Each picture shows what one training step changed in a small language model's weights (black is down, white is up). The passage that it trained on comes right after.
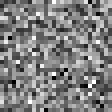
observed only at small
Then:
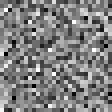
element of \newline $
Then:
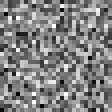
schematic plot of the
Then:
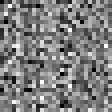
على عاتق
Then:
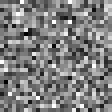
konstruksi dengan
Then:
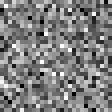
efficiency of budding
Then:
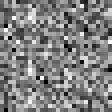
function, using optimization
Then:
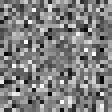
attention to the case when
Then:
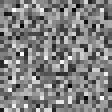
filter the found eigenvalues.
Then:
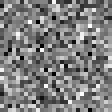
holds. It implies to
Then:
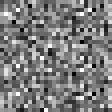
vette Le
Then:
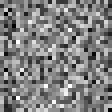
principal ideals of
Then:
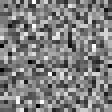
at t=0
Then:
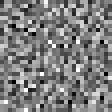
a ring homomorphism
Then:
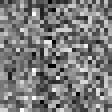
En effet on a
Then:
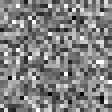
a surprise.
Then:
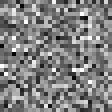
Bu çalışmaların
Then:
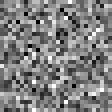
fig.3) is
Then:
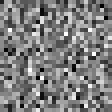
for uniformly hyperbolic maps,
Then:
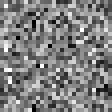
Placas de
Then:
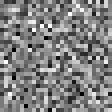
the bubbles found
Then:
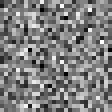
angle is not directly
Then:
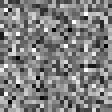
of definition. Moreover,
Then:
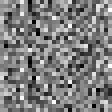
U T I A
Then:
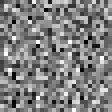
the Beverloo
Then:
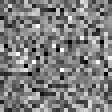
we get that $\mu
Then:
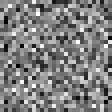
graph $G$ with
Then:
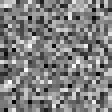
using an imperfect
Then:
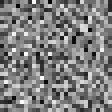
the inner product on
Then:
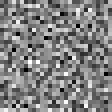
the preconditioners both
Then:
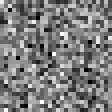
не хочемо
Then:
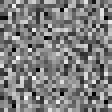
the regularized equation
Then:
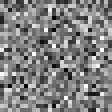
were optimised. This
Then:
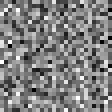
$) of proposition
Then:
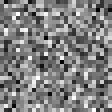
Education and the
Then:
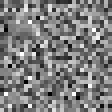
assumptions are not necessary in
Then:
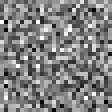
Sophomore year
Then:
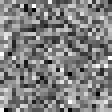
\to \bb
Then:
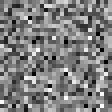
these investigations and a
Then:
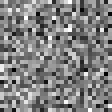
mean squared distance from
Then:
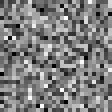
case, and thus we
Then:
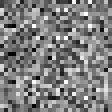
r}) $$ if and
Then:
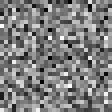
that moment when the spatial
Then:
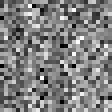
paper, instead, we
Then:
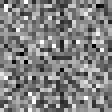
{the} desired effect
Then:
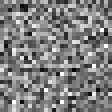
dari Danawa
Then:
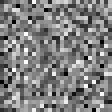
the number of free particles
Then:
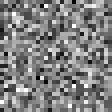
fluctuation, in agreement
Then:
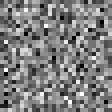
are assigned to various
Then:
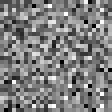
moves made by the
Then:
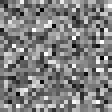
de diferents models
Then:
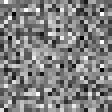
can easily obtain the
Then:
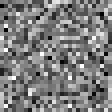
produce a feasible
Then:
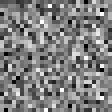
based in France at
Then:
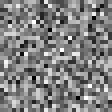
PC. The
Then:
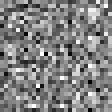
Depan” dalam
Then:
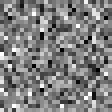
ularning qator
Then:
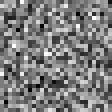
Im Fokus
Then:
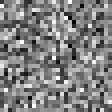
1) The first
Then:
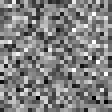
й з іншими
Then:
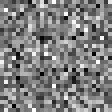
and an 8-node
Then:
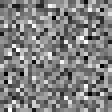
have been proposed with the
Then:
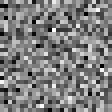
was able to produce any
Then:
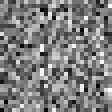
força de trabalho,
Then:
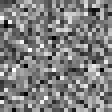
We also define a minimal
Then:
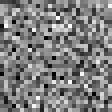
the stripe
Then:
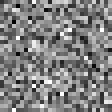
the power of the
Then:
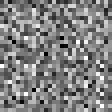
that takes into account the
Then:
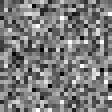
paper, we propose
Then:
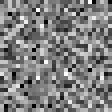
u^{\prime }\leq
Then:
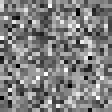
vacuum and stabilise
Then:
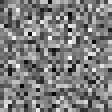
to the specified inclusion
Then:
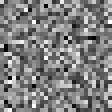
Performance. –
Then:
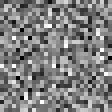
These must satisfy certain conditions
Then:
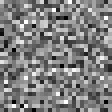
which recreates
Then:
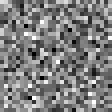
процессов между
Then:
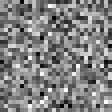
estão criadas as
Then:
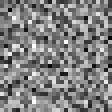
generator of radiation in the
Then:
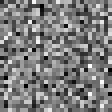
$G$ on
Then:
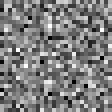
solutions are given in
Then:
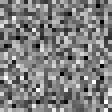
gauge coupling without/with
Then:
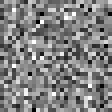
sample, the phase image
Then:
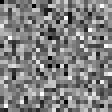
for the four different
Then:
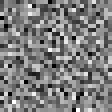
addition, we include properties
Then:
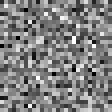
a summary of a
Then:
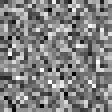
analysis yielded the
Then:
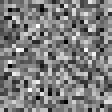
field models whose parameters
